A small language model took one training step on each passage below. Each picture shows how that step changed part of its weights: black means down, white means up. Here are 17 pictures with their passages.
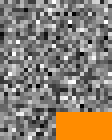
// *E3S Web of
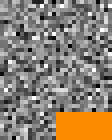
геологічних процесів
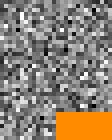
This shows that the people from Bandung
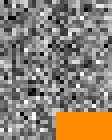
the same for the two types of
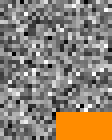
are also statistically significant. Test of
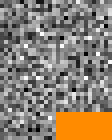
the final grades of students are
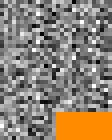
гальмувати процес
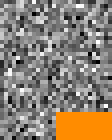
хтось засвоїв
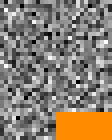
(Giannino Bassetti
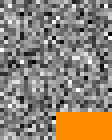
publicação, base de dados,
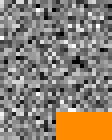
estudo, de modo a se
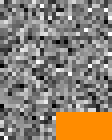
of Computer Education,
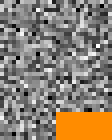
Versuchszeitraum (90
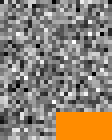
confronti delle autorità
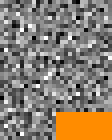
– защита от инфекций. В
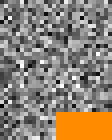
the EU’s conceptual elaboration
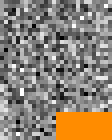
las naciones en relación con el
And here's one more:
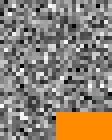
mahsulotlari bilan barqaror
